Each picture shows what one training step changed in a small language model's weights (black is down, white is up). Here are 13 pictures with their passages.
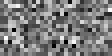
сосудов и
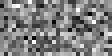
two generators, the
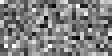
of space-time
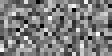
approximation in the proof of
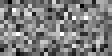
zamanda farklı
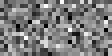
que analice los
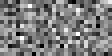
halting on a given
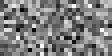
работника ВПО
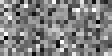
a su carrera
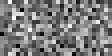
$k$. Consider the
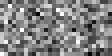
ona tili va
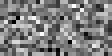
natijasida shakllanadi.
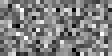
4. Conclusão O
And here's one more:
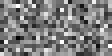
экспортеров с
